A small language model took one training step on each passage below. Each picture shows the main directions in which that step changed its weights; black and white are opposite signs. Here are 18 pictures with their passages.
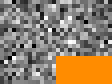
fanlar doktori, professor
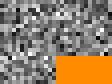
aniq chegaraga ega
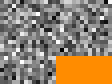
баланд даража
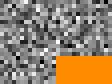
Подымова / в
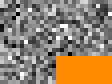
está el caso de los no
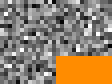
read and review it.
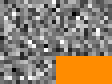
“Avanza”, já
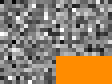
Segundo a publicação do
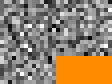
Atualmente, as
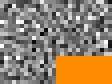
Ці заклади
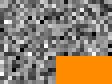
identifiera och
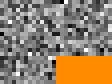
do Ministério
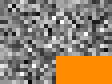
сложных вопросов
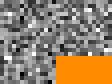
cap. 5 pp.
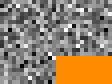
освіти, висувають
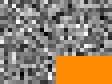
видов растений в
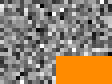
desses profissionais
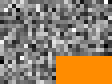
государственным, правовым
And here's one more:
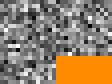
i contorni di
